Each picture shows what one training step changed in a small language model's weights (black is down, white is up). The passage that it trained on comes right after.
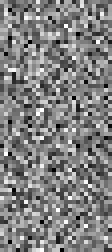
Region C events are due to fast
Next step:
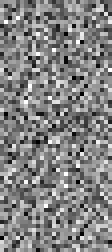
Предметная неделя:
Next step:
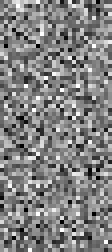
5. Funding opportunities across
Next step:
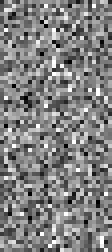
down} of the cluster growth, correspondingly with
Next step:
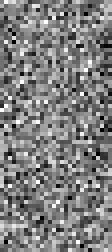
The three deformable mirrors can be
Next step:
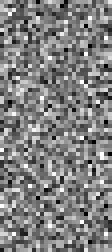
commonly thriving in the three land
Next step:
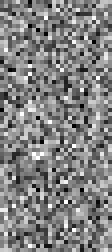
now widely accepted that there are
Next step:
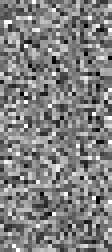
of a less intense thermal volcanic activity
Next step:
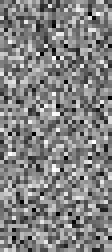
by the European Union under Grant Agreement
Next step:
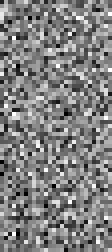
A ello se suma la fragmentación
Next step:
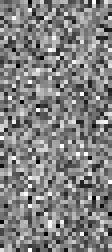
techniques in that it has an extremely
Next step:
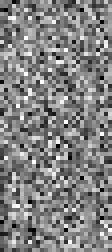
xavfsizlik, texnik
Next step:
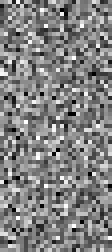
extraction of these minerals through the mining
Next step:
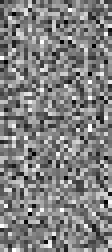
+ T circuits to finding Waring
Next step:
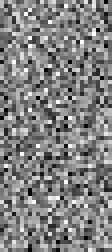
xalq, til, millat,
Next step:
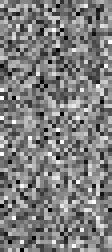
ishlash qobiliyatini rivojlantirish uchun
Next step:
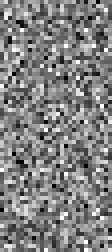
from SSZ, the immediate
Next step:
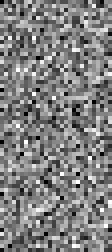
unngå epidemiske
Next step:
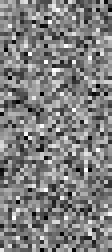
more refined, radiation transfer models.}
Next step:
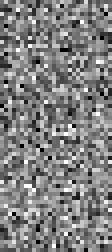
Zaitzev D.A. The
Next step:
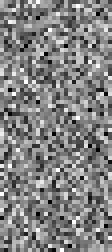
which would take us to a fifth order
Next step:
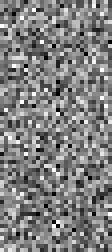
with energy e_i as well as the probability for
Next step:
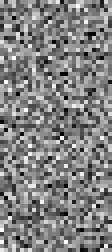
547 bp in the control but a
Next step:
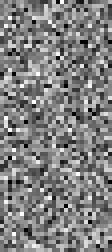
All identified compounds were further quantified using
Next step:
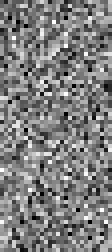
unit above n-MnSb.
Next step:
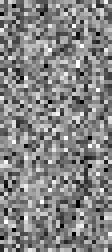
to the current year earnings, the previous year
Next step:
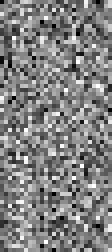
were collected weekly from the traps.
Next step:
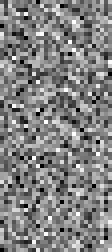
et de l'autre côté les
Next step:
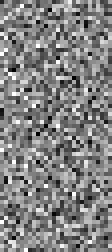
which are in reasonably good agreement with those
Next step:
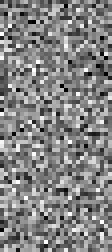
from artillery shelling destroys
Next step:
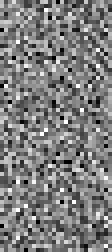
Electron Device Letters}\
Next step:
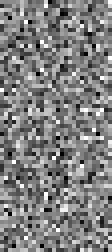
(10mM): methanol:
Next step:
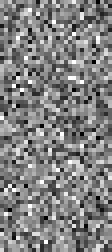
and confidence-judgment parts
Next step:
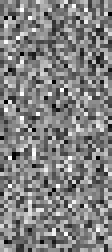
Project and Users Meetings.
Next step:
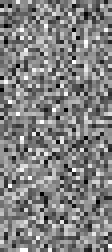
is remarkable: in this paper, we
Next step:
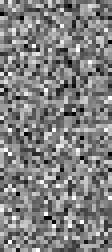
and mortality from infectious
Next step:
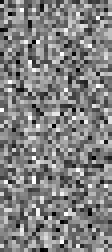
wind luminosities than those of models B
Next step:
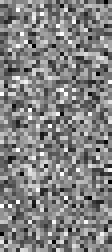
about the disease progressing. You
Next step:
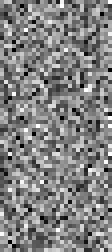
orthogonal. In order to build a
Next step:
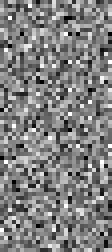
fusion through quark loops. Since
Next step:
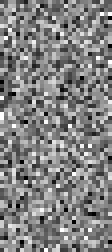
la cual permite predecir el
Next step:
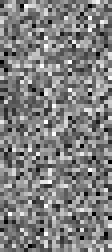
endotoksykozu, pro-
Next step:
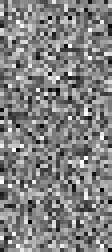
quiteriense, bem como, é
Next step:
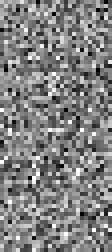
that depends on details of velocity statistics
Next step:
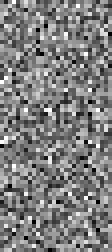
The efficiency to find the top quark in the
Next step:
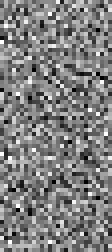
is a set of optimal combinations of the
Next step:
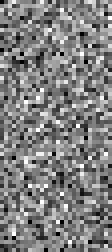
insider threat 4 15.6
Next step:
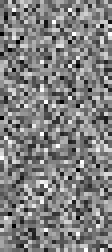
set. For instance, if the SDC
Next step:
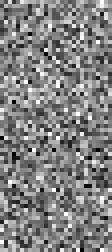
Zn in the control samples could be partly
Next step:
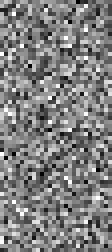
is the negative binomial distribution that gives
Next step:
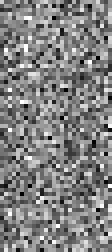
– Hamaas) Harakat
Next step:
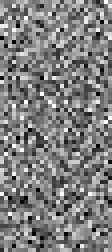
was observed around 10⁻¹; this is because
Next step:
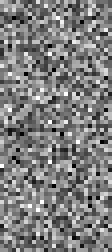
the voltage at which the confined state in
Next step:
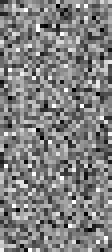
ağaclar uca boylu,
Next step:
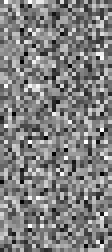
\label{eq9} \end{equation}
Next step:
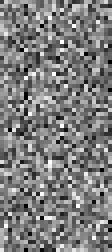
of $\text{Re}\rho$ this change is
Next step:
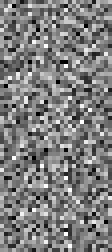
de técnicas que visam
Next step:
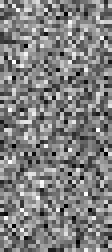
tibbiyot akademiyasi
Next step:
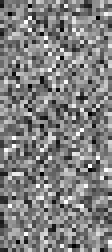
has been widely used to study strongly
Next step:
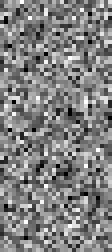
WW approximation may be also obtained in the
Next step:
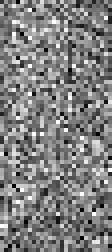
kelmoqda. Bunga
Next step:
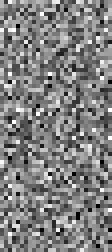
and familial, and a body of work
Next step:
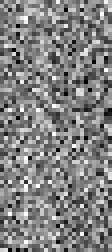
Шу боисдан ҳам,
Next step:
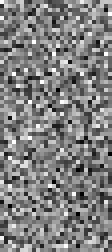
chosen by the citizens of
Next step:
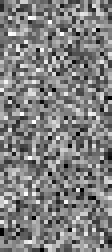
as field theory sources coupled to conserved
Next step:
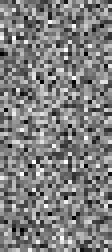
de l'orientation de la politique
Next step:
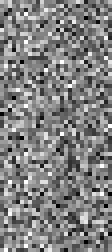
(RAC) mixtures at
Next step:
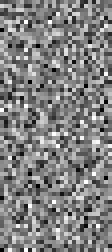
give rise to an optical emission. The
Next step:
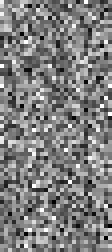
citizens their well-being. Table
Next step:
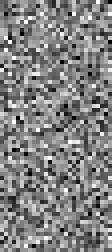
clinical research. These considerations should be of
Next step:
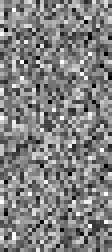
debe ir de la mano de políticas
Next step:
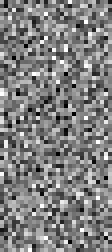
de la para unuo ($l \in
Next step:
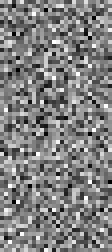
of higher-order gravity in
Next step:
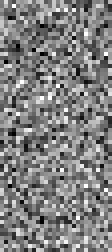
we can simulate the Hamiltonian $H_1
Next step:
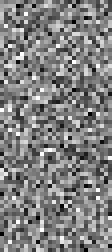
the alternative than the raw evidence and
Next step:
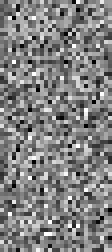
*in vitro*-models and
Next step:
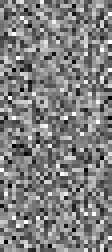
systems. As we aimed at the physics
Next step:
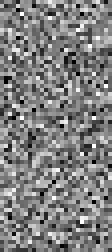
at the Schottky barrier (see
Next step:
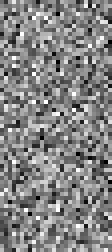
more than their peers from other countries. It
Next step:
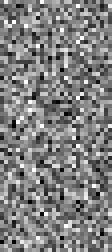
Normal Serum Bilirubin
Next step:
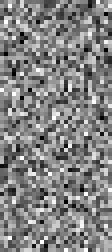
single type, only one dialogue plot
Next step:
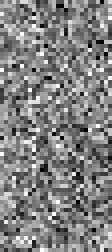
used to investigate number of sensing holes against
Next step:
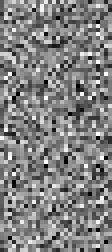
droplet~\cite{chen09}. This
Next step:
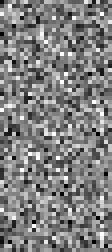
12 of the Météo-France
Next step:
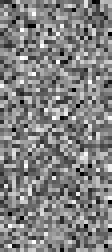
spectral modulations to introduce pre- and
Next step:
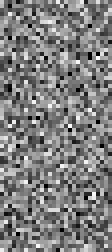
healthy lifestyle to manage their condition
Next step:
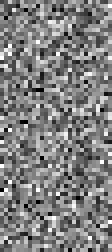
the link performance.\\ The system is
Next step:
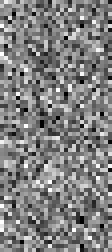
occupied valence band around -6 eV
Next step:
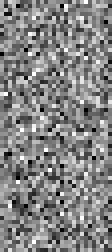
œuvre majeure,
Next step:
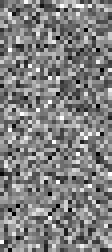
sfermion in the loop, and
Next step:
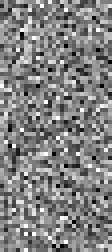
define $\tilde R$ by specifying
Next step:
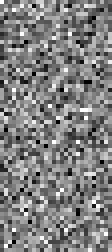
sand, loose and dry 100 4.
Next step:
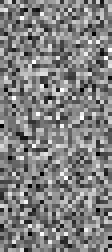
H - P_y) - \gamma_m
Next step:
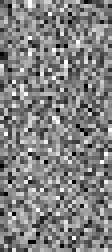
bormoqdalar. Biroq,
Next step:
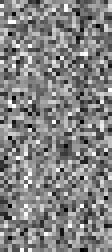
ефективності, прозорості
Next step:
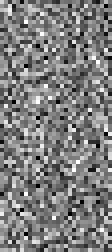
IR42 may be a solution to the small
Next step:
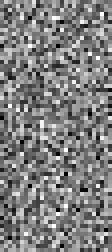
aniqlash. Kompaniyalarning
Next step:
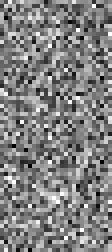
overlap, effect size and classification performance for
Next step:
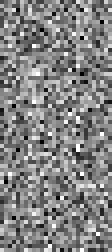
performance evaluations, improvement of 5% in
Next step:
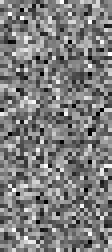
bugungi kunda barcha
